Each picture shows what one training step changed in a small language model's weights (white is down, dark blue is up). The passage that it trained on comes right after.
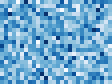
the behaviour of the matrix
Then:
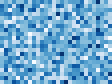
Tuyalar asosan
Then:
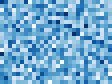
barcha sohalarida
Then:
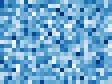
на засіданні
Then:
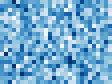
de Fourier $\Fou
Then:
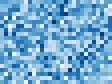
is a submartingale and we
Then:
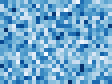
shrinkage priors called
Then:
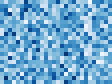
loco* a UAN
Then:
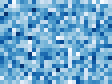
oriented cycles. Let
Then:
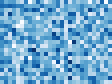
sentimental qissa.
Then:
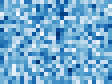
is well known that the adjoint representation
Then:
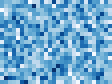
o`yinlar va
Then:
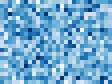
the function $x$ in
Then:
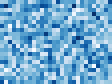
индивида в той
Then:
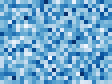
that are not independently generated are not
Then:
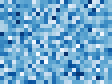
framework for model reduction.
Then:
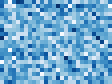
normally degenerate manifold:
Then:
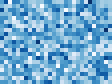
visualization technique, see
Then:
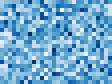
In pictures, the
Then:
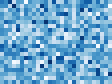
un radio de un
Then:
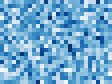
час дистанційного
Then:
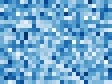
small approximation errors, we
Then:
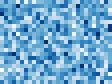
va hokazolar.
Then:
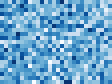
Gesetz erkennt
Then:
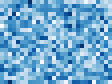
\ell(v) - \beta
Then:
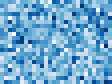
have detrmined $\Lambda$
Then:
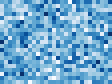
endowed with commuting
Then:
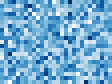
positive and $x\cdot
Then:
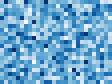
latter cannot produce four
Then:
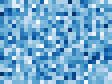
n$ integer $3$-way
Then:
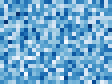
complication of other diseases.
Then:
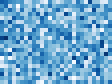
semifinite von Neumann algebra
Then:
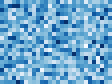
$$ Введ\"ем
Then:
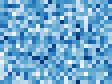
us be given a graph with a finite
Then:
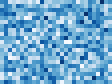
\noindent {\it Proof}. The
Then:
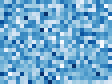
mos tanlangan. Bu
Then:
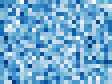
мг/л). Эта
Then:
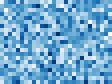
in a separate readout
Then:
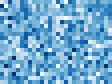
como categoría analítica si se
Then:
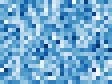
de atenção plena e
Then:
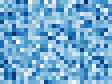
moment generating function of
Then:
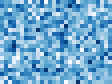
takes the form of an identity of
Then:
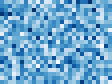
$H$ containing exactly
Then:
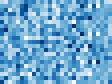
en la aplicación de sus
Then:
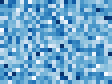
при выработке
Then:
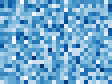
в ограниченном
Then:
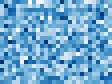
the mid-point rule
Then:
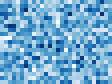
a case, the first condition in
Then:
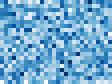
\noindent The consistency property
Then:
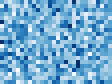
Daten aus der Theorie
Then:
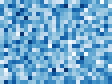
to geometrically construct an
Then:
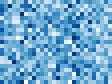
5. S. Sabbar,
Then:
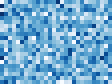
está iniciando seus
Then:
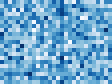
{\nopagebreak} \small
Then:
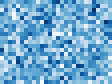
gevaarlijk is
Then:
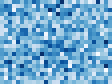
that \par \par \bigskip
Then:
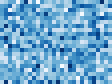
the Shannon entropy
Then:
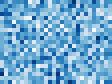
0.$ A contradiction to the
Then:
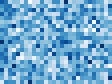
\alpha^\prime \in B$
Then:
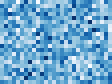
the number of these intervals is
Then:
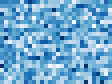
rivojlantirishga yaqindan
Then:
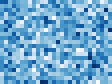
same colors by tiling
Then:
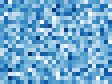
and the Laplacian can
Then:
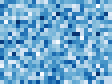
photographic art.
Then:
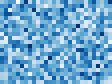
the multiphysics systems, is
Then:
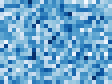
\mid \Ht(b)
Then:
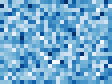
inputs that are expected
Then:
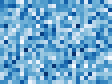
земель засеяны
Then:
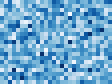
diffeomorphism isotopic to the
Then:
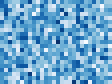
childcare clinic
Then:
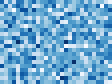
for six iterations until convergence
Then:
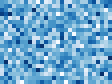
$G$ is a solvable
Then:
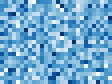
Martín García
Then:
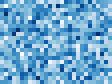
in \eqref{ellw}. This
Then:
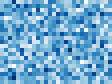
proved the existence of the
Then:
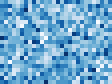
acyclic. In such
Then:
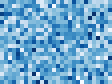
of the coefficients does not grow
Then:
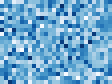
that the Leibniz rule
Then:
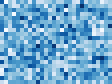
non-zero polynomials in
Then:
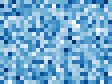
in order to gain a
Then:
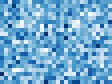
during $V_i$ with
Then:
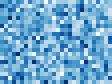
a canonical divisor;
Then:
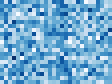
0 \end{equation} This implies
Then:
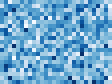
method, we can show that \( A
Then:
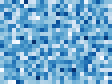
Po kilkuletnim
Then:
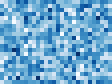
categories and adherence spaces}.
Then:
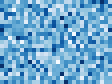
space $Q$ is called the
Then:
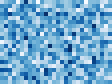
the existence of a process
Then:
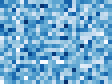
их развитие.
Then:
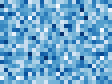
Suppose that a group $G$
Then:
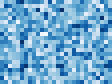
că sintagma who
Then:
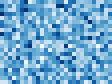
CPO por separado.
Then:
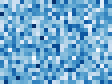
that generalizes to the case
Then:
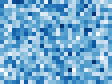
trivially (see also Remark
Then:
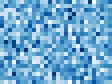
bilan ishlash jarayonini
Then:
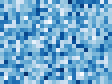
but we showed in [10]
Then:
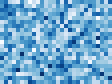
\end{equation} where
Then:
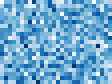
tetap sih,
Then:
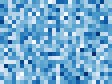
le système au
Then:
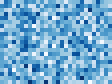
Résumé : Le
